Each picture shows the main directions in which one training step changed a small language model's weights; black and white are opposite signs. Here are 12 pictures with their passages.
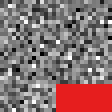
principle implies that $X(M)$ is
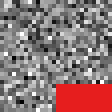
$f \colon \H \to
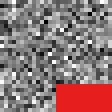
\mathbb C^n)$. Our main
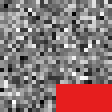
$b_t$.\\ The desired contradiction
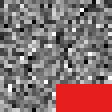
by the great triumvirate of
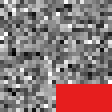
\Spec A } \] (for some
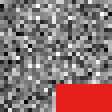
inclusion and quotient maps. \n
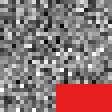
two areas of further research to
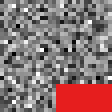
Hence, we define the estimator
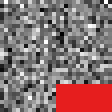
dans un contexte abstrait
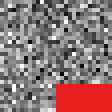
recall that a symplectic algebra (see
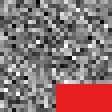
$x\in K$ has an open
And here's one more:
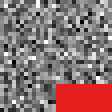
of Conjecture 1 can be formulated as
